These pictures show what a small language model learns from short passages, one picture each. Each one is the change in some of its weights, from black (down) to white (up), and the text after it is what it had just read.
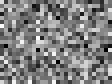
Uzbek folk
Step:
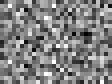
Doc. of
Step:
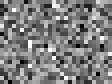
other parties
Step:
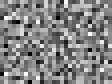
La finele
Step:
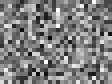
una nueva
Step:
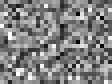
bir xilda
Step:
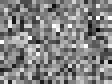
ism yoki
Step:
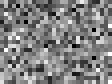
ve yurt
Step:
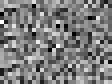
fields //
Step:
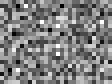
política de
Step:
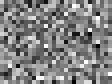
vivendo com
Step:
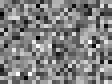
novembro de
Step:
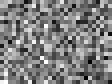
infância e o
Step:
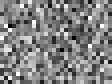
se ven
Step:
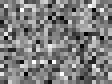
a narrativa
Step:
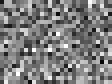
im FDM
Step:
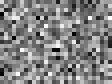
personal data have
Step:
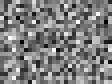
numai în
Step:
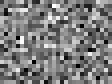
o que explica
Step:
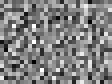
conditions, and
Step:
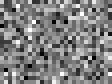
whom have
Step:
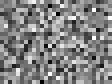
it has been
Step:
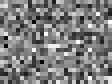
de habilidades
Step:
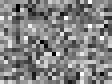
va asosan,
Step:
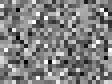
da matemática
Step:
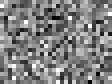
Performance pela
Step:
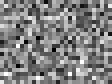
of the individual
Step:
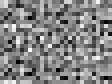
xizmat qilish uchun
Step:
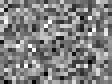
u ovom
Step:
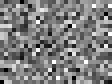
container no
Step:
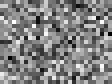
representando mais que
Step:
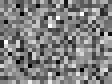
la politique:
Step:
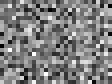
M., and
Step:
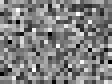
de identificação
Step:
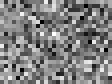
aérea los
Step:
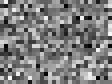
face up
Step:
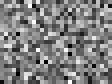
the integration of
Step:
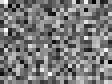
voltadas à
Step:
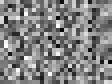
ellas, la
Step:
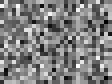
las instituciones no
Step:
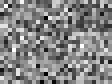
a reação a
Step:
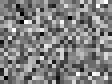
puede permitir
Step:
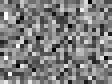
of law,
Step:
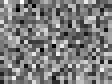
da literatura,
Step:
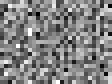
*Mind in
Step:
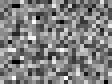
toma de
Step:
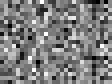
5 expertos
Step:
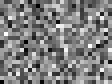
zones and
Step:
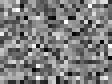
fasst die
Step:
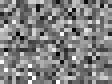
pada saat
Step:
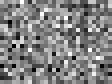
– rivojlanishning
